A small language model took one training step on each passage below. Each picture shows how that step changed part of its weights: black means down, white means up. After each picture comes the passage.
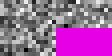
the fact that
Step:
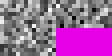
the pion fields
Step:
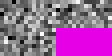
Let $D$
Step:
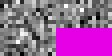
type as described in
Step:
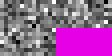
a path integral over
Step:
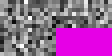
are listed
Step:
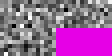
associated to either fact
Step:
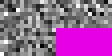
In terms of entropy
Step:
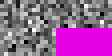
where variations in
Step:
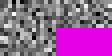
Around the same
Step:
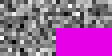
laws for density
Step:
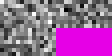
are infinitely many
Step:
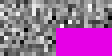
readout functionality
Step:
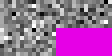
We now compare the
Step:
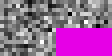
magnitudes and
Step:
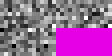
work on quantum
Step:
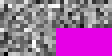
currents into
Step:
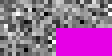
shows that the
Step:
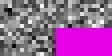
= \omega t
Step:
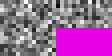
the Institute for
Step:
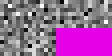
model behaves
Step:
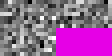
in precision
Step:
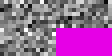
in the framework of
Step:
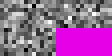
0$, one may
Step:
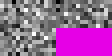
spectrum. On small
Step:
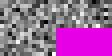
case, a value
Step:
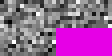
of great
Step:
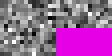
each step a
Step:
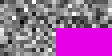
is the Lamb
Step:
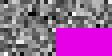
stability and
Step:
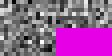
are not well
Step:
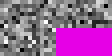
The derived data generated
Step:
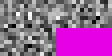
connection to
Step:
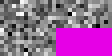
for the photon and
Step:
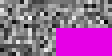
are devoted
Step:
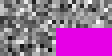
the gluon
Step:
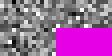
initial geometry.
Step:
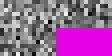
fits shown in
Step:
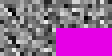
frame action}
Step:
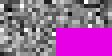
pattern of the
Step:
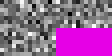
RC outputs
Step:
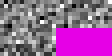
is a question what
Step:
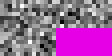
comparison we must average
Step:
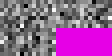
hand, using
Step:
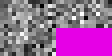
as a tool
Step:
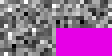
that in the
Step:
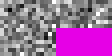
as those lying
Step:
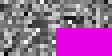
distribution and color of
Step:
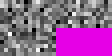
and \beq
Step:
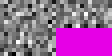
to be too
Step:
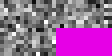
which is a
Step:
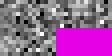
process is indeed
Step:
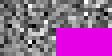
where we have
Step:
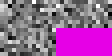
real part;
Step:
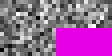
sparsity problem
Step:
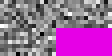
of oscillations periodic
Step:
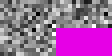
on the optical
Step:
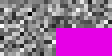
the expansion velocity of
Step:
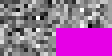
by tuning the
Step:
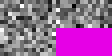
before the actual
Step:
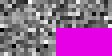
of quantum averages
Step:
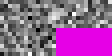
high, with their
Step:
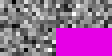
state. We have
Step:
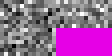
in performance between the
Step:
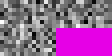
GU &
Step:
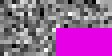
test partition for
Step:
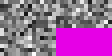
the momentum of the
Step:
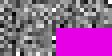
Q Schurs
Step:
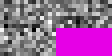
creating the
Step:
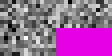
late times.
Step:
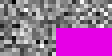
band. In the
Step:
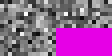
require post-
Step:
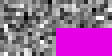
containing five
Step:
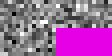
energy spectra against thermal
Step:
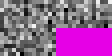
comover density must
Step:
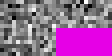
are Gaussian components
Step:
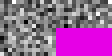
what one can
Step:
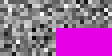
showing that even
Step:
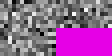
obtained from a correlation
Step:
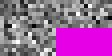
our model where the
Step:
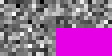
the system's
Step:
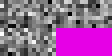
into the two
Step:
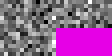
jaw, with
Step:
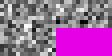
the observing frequency
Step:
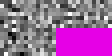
degrees of
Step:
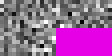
The blocks were
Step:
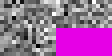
imaging provides the
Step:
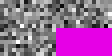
steel with
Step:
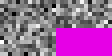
the lower signs
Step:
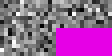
and QY
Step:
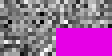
cover the rotational
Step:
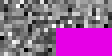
function of $\Lambda
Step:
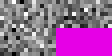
obtained experimentally.
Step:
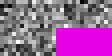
is ellipse
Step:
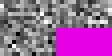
measurements were performed in
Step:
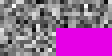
it is the product
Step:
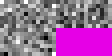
above in the case
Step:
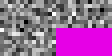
clearly show that
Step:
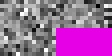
which has a higher
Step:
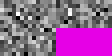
us return
